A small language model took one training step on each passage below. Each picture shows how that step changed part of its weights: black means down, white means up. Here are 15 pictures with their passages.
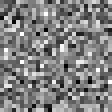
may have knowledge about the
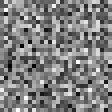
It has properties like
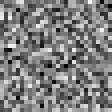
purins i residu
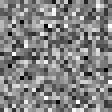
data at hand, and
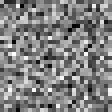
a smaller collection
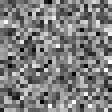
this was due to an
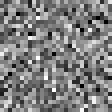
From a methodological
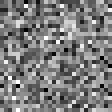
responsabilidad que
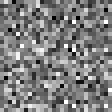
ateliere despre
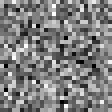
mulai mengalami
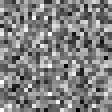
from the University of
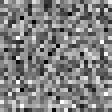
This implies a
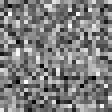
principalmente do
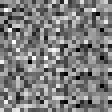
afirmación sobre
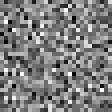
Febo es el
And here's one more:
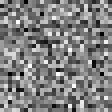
et translationnelle
